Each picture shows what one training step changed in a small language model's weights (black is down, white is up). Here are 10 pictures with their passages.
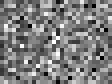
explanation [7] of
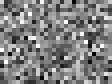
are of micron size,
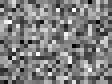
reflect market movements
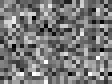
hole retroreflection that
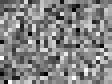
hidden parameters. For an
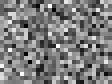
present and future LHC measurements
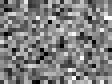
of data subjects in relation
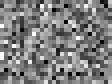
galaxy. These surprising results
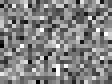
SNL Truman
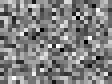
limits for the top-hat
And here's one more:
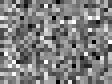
contaminants — a
